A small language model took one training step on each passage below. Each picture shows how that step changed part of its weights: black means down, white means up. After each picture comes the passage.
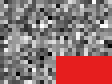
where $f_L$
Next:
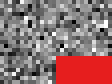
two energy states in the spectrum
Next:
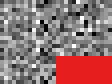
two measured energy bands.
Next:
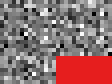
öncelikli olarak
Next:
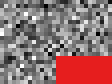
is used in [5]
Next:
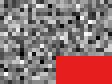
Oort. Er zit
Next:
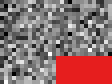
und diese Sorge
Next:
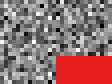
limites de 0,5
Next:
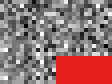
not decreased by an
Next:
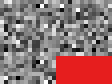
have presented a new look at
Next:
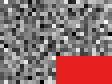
smallest dwarf
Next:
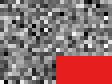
Miguel A.
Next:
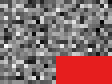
A.~Pich and
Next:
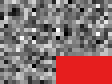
this module, we
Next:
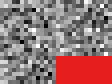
tahlil qilishda eng muhim va
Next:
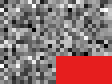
модели была
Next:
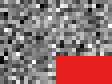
représentées en
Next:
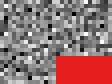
Online: 28th
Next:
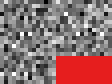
devido à homologia
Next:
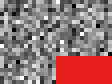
real daromadlarini
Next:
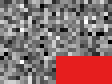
antiquark separated by
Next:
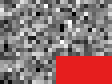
талабалар учун
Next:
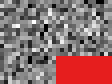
not diagnosed and
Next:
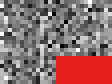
out that it varies slightly
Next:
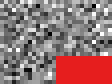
ICA segmentation,
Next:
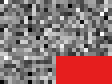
6 mezclas de
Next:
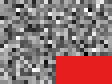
be ascertained due
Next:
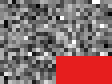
of IR array
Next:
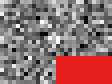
plasmoids can power the
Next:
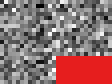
Aferir a Pressão
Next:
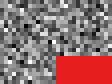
exprimate valorile
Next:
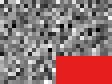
and {Orienti},
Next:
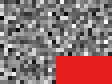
Retrieved from
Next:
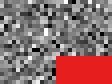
us to characterize the
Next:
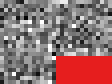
a source term for the
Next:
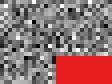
значение I можно
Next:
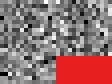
known to grow faster than
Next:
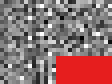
الذي بذل
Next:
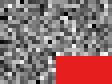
stopień w
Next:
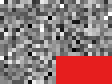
to obtain closed analytical expressions
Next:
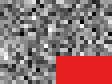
hareketi ve
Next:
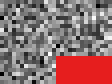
only in stars less massive than
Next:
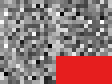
a) ampliar o
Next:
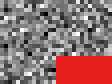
dataset as a whole and
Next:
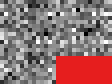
of NEMS-MS
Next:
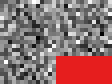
in educational sciences*,
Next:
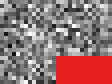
badiiy syujet
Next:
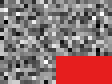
kasbi doimo
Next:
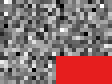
crescimento de seguir
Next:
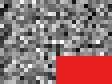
el cual se colocó
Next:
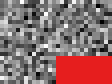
basis - or more generally from
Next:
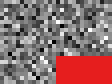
À tous les
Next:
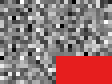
flat histogram algorithm based on
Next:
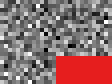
für dich, für ein
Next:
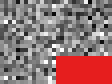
on any integer value in
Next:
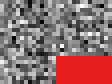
she'riyat bilan
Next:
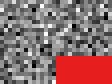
onde os conflitos
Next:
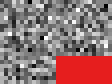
latency, scalability,
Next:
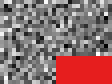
possui como meta a
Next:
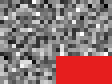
the shadows,
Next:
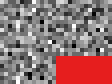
the Tunguska
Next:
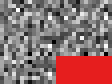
1} \right\rangle
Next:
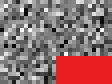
Республикаси Адлия
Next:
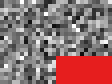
the improvement of signal detection
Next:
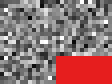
Betrieb der
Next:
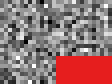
regarding the expected service
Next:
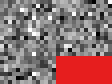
Ukraine, Kyiv
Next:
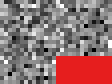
yoshlarni tarbiyalash
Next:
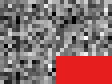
collapse via the
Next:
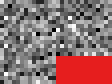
for preserving the health and
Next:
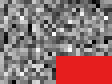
i n q\over
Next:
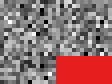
} \abstract{We discuss
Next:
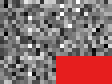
отработка практических
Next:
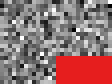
electrons, which are in good
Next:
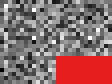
of our algorithm on large
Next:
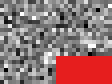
states (Supplementary
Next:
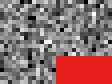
relation among three kinds
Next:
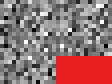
Acrescenta o
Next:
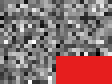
providing broadcasting
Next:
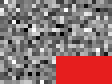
$\lambda < 0$ are
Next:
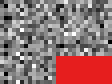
correlation analyses with
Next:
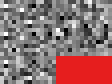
fact, we have:
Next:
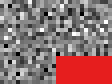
dei beni culturali*
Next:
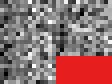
many research groups working on
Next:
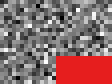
which in case of rotation in
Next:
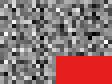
învățarea pe
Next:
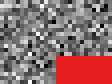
ин хотир,
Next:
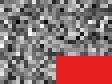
& Attarian
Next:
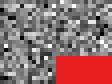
chasida Mehnat
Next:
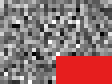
(vdW) gap
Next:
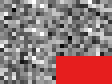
função física,
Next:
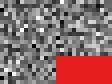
Cramer formula involving
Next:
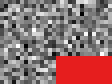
signals from $K$ sources
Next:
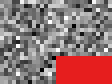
permission** information is available
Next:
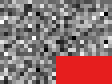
alérgenos no
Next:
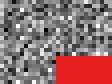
Now, the introduction
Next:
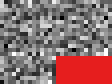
Learning occurs in the
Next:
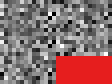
reduces to that of the molecular
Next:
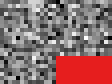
foydalanish ham yahshi
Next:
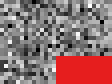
integrata di quanto
